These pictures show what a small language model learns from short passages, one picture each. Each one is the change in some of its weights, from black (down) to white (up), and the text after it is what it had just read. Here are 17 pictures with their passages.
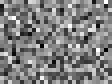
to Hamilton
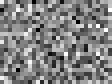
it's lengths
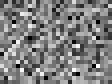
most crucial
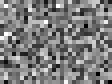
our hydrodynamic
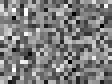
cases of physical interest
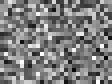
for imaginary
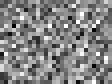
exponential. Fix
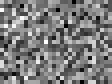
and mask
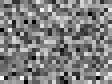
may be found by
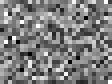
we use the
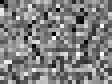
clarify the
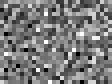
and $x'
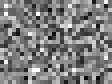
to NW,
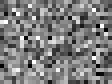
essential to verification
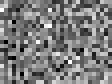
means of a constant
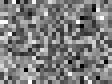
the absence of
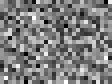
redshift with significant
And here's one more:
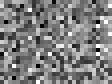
being more likely.
